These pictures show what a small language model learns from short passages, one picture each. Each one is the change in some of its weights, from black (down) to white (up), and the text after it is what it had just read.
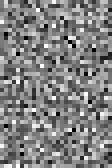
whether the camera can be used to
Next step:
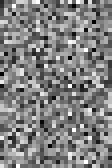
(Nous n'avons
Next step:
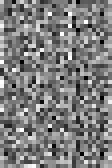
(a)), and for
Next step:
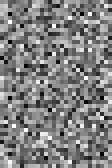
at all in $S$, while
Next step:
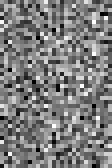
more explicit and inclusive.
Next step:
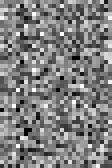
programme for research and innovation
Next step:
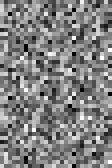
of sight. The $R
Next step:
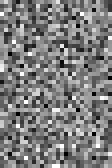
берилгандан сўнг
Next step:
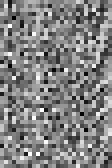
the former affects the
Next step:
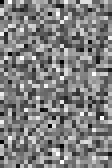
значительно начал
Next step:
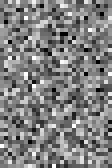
$f$ obtained by numerically
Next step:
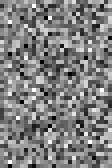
crucial role in maintaining overall
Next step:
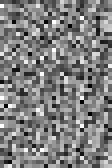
AMC source to generate the
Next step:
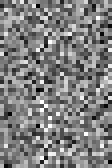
Sad en medio de una
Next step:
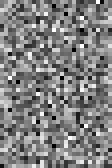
ARGET ATRP procedure
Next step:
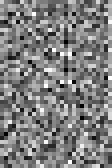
influence of cutting fluids on
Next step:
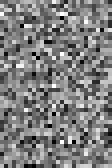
received aid for R&D
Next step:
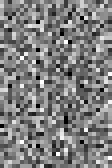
death of the Universe and
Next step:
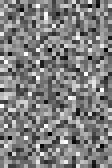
second term is unchanged by
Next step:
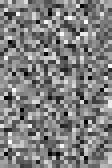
inferences on the nature of the
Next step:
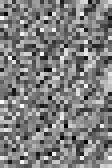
RESERVOIR IN
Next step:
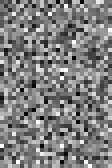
six-leg crossings correspond
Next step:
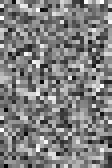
Research Training Group 1773
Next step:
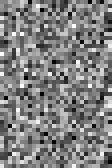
and 16.67%, respectively.
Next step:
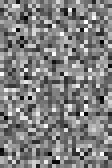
and $\alpha_{0}$ are
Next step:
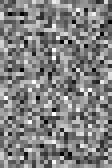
be extended from the set of
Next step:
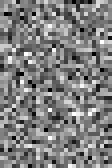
students have opportunities to learn the ideas
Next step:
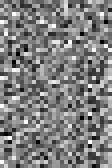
rather challenging. Since the
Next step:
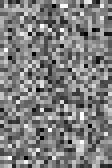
Port Harcourt Section
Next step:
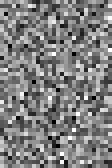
sectors and currency
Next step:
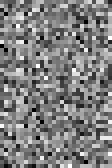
din, turli millat va
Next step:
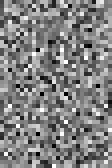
$2k$-th moment of
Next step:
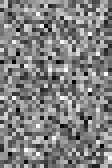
the choice of the optimal strategy in
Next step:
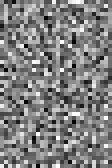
our false alarm rate
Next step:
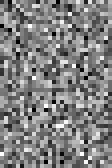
is an open-access research
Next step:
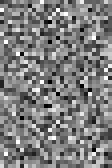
Synthesis The findings presented
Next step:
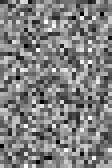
difference is due to the fact that
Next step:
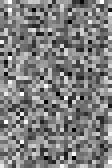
modernidade de caráter
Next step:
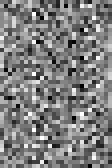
of lungs' function and simulation
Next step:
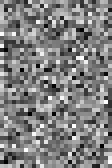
independent of the working fluid
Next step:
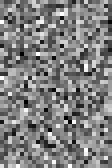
separations. Such a sensor could
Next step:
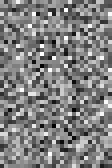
4. Hojiyev
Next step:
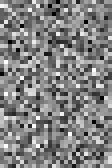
of $\tau\approx 1$,
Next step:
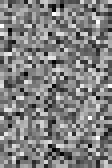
also the case of static
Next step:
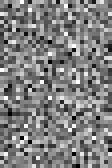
aniq belgilash
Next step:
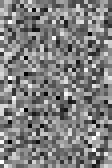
source statistical software. In particular,
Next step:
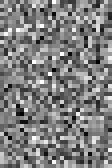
optimizing a mask characteristic while
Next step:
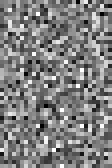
has made various efforts in
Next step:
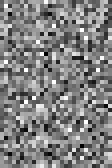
the adverse effect of further
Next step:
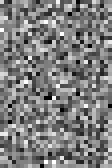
systems, are becoming
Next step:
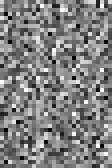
each block and not to each column
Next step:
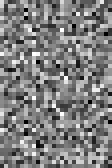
of Technology). ROC curves and
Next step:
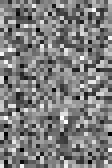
neural networks based techniques such as
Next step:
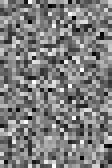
favored (though this is often
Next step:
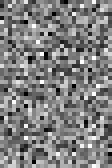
the environment that's why they
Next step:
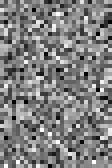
what can be inferred from a
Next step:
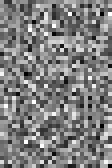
milking is positive when it is
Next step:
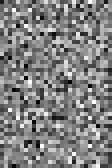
also helpful in the author's
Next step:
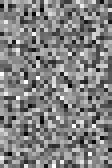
occupants participated in the
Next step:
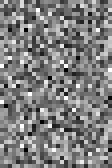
та формування стійкого
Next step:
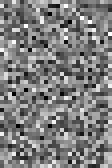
measure test adequacy. It
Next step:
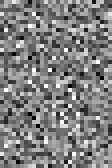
ilmiy maktablar
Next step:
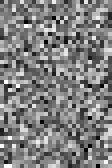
me with the shadow. I
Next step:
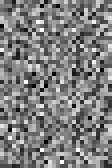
fullness, in our analysis,
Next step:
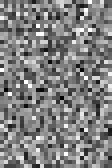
tDCS in a randomized
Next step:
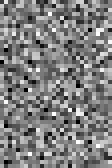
эришган ютуқларнинг
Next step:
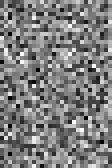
on training, weekly academic
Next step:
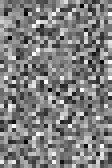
events, although weaker, can
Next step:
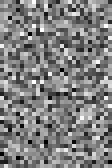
Brand information retention of the
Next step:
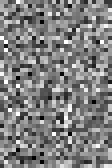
Cannabaceae Leaves
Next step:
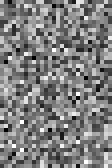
prefer to enter layer $1$
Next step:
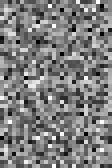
molecules based on their
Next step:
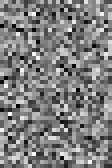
kerak. Shaxs
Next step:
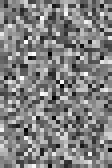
for DM. In fact,
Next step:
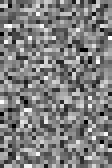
compared the metals content on the
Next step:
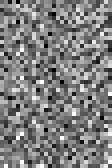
of a convex function over
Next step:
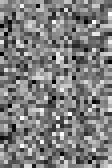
Ankara Bidayet
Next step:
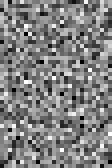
will enlighten them on the
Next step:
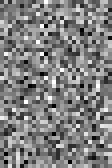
the necessary actions according to the collected
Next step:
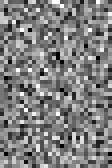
бўлиб, уларнинг
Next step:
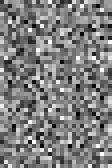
security*) Kinerja
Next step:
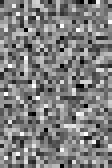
bien que l'entrée
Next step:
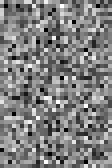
$\mu$ describes the deviation of
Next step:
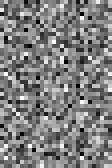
IRCEP Innovation and Research
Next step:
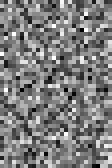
R}^{d}$) with a suitable
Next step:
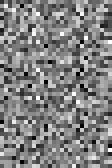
such as fuel-rod
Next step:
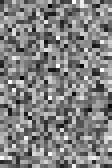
broilers fed mash
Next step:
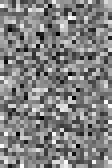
equation in two variables. 1
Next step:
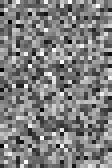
surgeon experience are important factors
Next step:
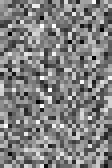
the clump cluster and chain galaxies
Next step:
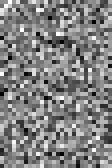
by an official declaration
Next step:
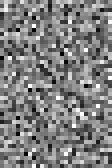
le pétrole et
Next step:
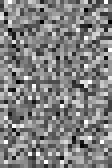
é imprescindível que
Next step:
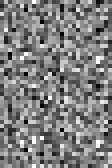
посаду судді
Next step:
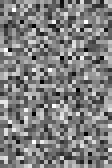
finden. Mehrere
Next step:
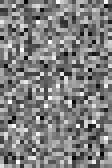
doped layers, while the
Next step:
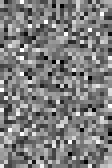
(4) is achieved.
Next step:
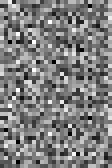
for different values of nonlinearity
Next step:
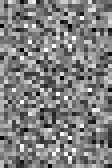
Electrical and Computer
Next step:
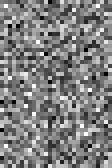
the original non-local
